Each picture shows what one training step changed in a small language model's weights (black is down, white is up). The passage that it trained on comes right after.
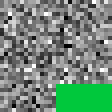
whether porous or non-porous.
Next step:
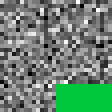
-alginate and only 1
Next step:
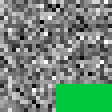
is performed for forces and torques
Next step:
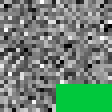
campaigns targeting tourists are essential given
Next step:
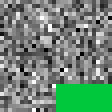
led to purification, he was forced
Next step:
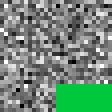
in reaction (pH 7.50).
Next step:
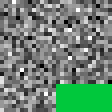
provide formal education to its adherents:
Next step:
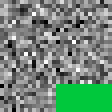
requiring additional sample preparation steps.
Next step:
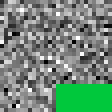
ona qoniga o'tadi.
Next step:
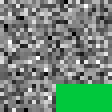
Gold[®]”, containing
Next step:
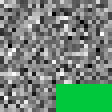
published several examples of the reactions of weak
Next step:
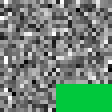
not violate the overall scheme of our study
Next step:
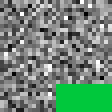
os combustíveis E10,
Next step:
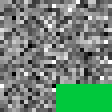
and Parties who have received notification
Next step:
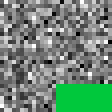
of value in developing new sensors
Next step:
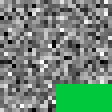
the combi instrument used in the
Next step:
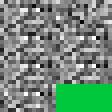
P R, V G F, G
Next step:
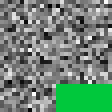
is they who are in a position to
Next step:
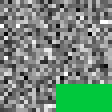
it. This shows Chembankunju
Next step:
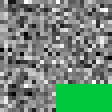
quicker with fentanyl than
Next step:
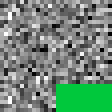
hatching day was 27 gr
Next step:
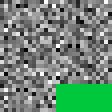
economic growth; second, the evaluation of
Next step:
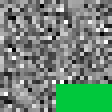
onlayn resurslardan foydalanish.
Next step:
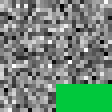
and integrity in research such as contributing
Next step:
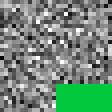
the weld points showed that the weld
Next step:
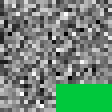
та інструментарій
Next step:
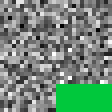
revised and enlarged
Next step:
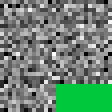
at 0.791, signifying that
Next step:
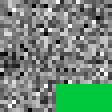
Avval o'yla, keyin
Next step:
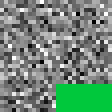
X-ray detector for 227
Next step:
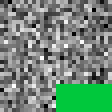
suitability of the software-tool
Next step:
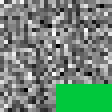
making the tool easily adaptable to a common
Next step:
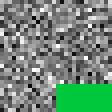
found to be dominant biofilm
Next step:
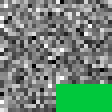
necessary to construct a uniformly spaced
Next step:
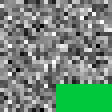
a função e o impacto das
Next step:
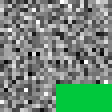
outro local de exercício
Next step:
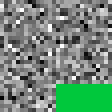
tezlik yuqori bo‘lib
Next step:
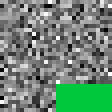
intake, the mean blood
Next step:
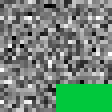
The teachers' skills in using ICT
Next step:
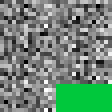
RESEARCH ISSN:
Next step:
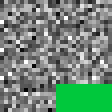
методларини танлаш ва уларни
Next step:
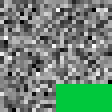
کې وساتي.
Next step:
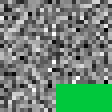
times of 1.637min,
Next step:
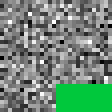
numerical model and experimental results. A safety
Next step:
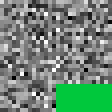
TDIU professori Isakov
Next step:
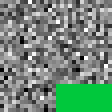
режима (регулярная
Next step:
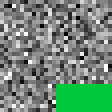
shows the results of a sensitivity analysis
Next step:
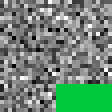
identifying the effectiveness of the technology.
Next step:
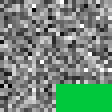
surrounding (free) space.
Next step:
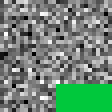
4. Discussion The benefit of using
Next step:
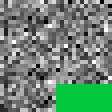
The longitudinal tensile strength
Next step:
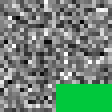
limitations, is a numerical tool which
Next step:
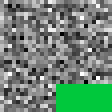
% involucraba a ganado
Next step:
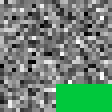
single blade damper P032E
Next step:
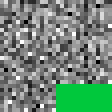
турецкий язык также
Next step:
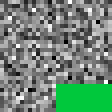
nace con toda humildad á
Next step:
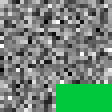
maleic acid. This conclusively
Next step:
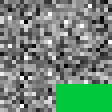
44.6% who answered
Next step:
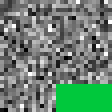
does not feel comfortable in this
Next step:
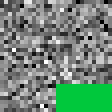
with several participants and different conditions, such as
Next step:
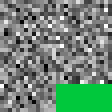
questões de manejos e
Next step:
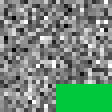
past, V – verb, DP
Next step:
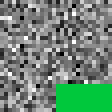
к Соловецкому
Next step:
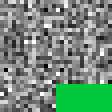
etishga imkon berdi. Bu,
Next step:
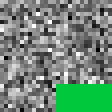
Collider have a number of characteristic
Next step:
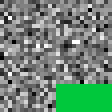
современных методах производства
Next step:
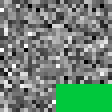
лингвистические методы. В
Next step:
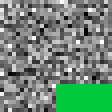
to agricultural soil in Slovakia
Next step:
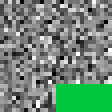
syndrome, acute cardiac
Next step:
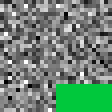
depozit va kreditlarning
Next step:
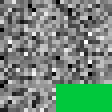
demonstrate high model accuracy, with error rates
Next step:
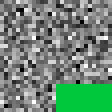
according to technical reports, but proved
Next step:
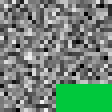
rawajlandırıwda professional
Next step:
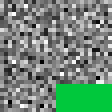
Schulden ableitet Einer der
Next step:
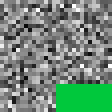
hepatitis B and C, as
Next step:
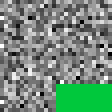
ve kazanç farkı
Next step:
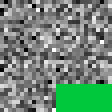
quality - Time bound - Process optimization
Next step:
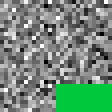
component filters with weighting on the
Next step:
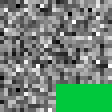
increased with temperature, from 0.0030
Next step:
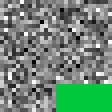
significant differences existed in Gen-AI
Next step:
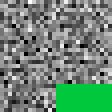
bilan taqdim etgan [Al
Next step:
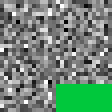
олинган 20 та намуна
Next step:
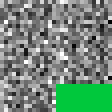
Kazemzadeh Hannani
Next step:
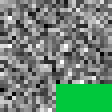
rats. The aerial part extract
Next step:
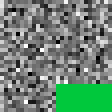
nucleares realizados pelos Estados
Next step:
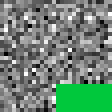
(2016). Agency theory and bounded
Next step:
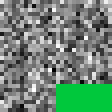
for a comprehensive evaluation of thoracic
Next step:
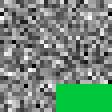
linear equations. In most cases of
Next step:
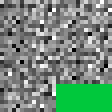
NSCLC and RCC, we
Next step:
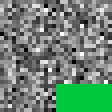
may yield misleading results when applied
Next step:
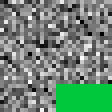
were on therapy with Metformin
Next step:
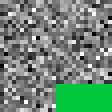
ir besikaupiančios sumos
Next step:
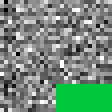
quritib olib,
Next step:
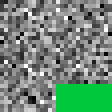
beneficiation. Equally important is
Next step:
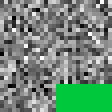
Then, only in 1950,
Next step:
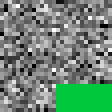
to some extent use simple software to model real
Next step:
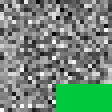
the question is the extent to which these factors
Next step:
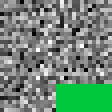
в английском и
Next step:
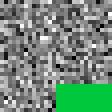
reaction, schematized in
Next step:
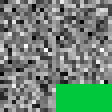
government areas (WP 1-5).
